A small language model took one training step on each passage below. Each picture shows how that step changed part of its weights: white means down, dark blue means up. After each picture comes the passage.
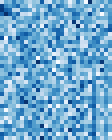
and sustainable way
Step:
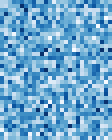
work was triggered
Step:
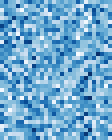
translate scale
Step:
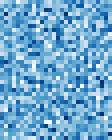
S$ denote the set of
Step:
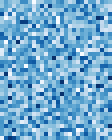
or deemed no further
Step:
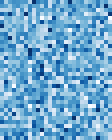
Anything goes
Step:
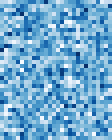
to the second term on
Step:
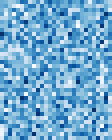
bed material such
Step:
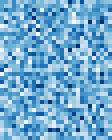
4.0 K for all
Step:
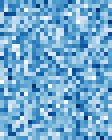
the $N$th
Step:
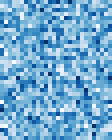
may itself have been
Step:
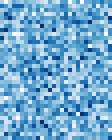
is easy to
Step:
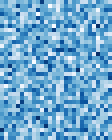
these works did not
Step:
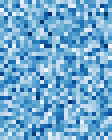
oil uptake properties
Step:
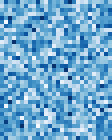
independent interest. The
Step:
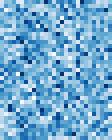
to the product as they
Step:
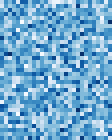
sequence and lasted
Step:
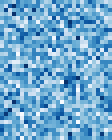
weights (right).
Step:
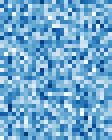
charge $q$ using
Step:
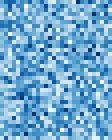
to innovate is
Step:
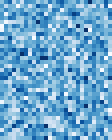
direct sighting of
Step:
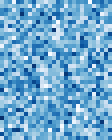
these moduli spaces
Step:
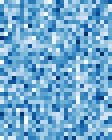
$L$ be a
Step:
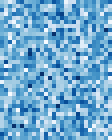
its properties were generally
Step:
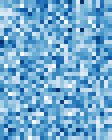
where the constants are
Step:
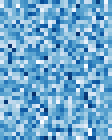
{\small Volume
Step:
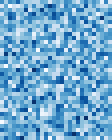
[ \hbox{by
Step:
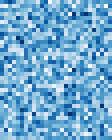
cycles are of
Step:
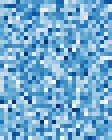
force ensemble
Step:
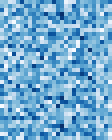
its effective operation will
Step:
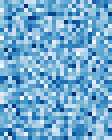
4 votes.
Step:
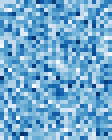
been detected by the
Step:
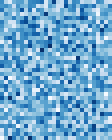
density is shown in the right
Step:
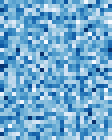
component contributes
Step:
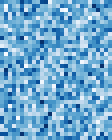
chronic renal
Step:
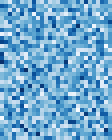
bolster the
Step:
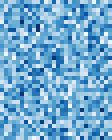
A and A+ in the
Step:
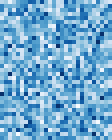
that we will not give
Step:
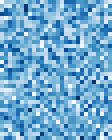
peak dominates
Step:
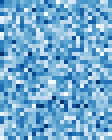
from the standpoint
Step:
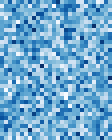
in two different ways
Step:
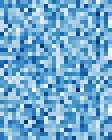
noises. The
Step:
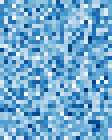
HR: Hormone
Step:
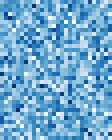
Another approach to
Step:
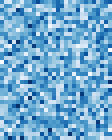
calculated from the
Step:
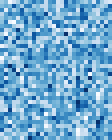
at large $r$ are
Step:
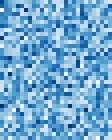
equation of motion for
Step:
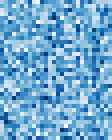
can see now that in order
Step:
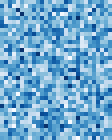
Therefore, \[
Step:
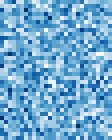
overland flow.
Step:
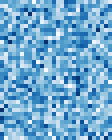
roughly 4% through
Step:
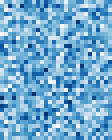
at higher multiplicity.
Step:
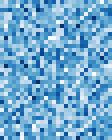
\mid z \mid}
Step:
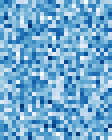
we may assume
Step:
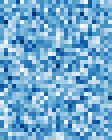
on ``Observing
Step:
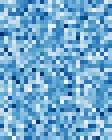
that describes a system of
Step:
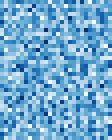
tools for mental
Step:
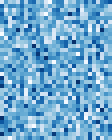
$X$ may be
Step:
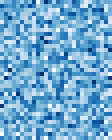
repeated odd
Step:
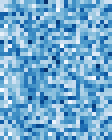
has been shown to be
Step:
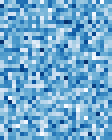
f_1 \cong
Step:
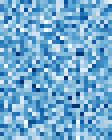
\Omega(t) }
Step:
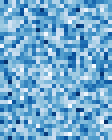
graphs containing a
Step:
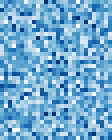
a Stark shift
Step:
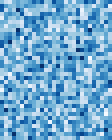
regime. The
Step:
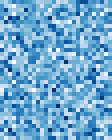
referred to other
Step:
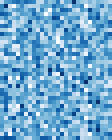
the TMVA
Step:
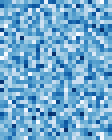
$\Omega$. Whence
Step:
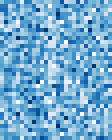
Support Project for
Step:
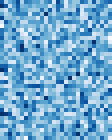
values of Kendall's
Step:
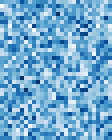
The zeroth order
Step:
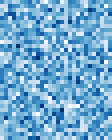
Sgr (=
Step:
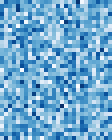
as shown in figure
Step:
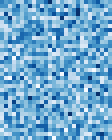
we have $$\|\Delta
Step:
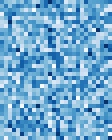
we conclude that $
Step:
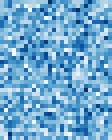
field $E_c$.
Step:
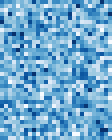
matrix. Up to
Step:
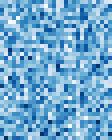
space $V$ is
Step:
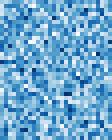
a constant level Line
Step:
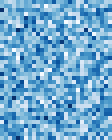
processes, reduces
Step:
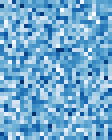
the Triarchic
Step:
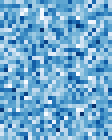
when low-lying
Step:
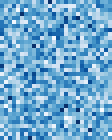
surface horizons and
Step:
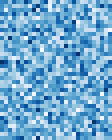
beneficial for
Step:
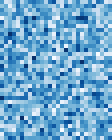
results of the last
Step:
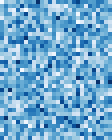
that are cubic
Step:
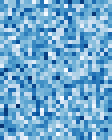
our attention to the
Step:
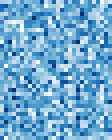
rings because in this
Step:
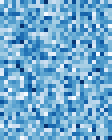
to climate changes
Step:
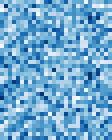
were diagnosed
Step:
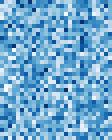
at different pause
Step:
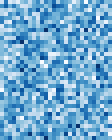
to the bottom
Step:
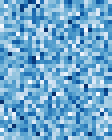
Our timing study
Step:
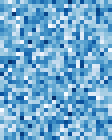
use of the hyperbolic
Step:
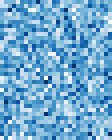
between fluids and
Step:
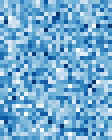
second moment method.
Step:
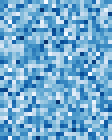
especially when
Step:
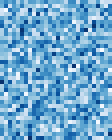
- encompassing
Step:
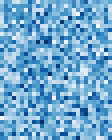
is a homeomorphism of
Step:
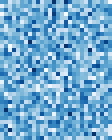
\item If we have
